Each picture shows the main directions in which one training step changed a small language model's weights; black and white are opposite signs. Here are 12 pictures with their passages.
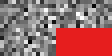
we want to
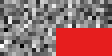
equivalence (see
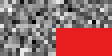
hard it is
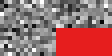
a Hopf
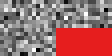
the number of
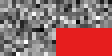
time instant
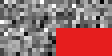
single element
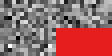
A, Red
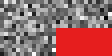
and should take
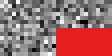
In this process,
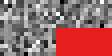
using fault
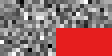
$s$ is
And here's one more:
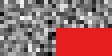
alone would be
